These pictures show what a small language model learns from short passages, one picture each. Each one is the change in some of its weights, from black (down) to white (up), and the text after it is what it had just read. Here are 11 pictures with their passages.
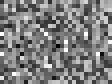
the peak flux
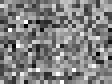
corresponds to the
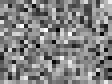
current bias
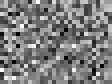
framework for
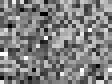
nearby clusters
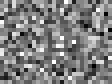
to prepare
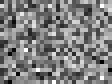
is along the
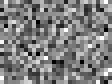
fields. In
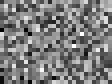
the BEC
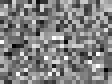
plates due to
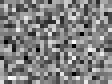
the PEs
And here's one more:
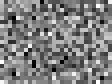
contributions cannot
